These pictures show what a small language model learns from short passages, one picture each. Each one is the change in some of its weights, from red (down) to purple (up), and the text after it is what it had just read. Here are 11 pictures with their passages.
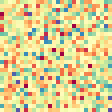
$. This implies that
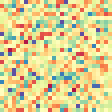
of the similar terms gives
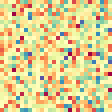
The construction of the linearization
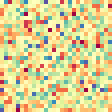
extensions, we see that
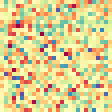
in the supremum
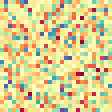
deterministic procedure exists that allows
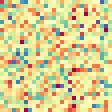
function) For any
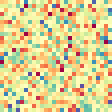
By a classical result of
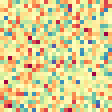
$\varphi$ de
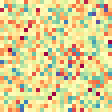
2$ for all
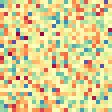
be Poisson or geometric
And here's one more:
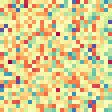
d'une courbe
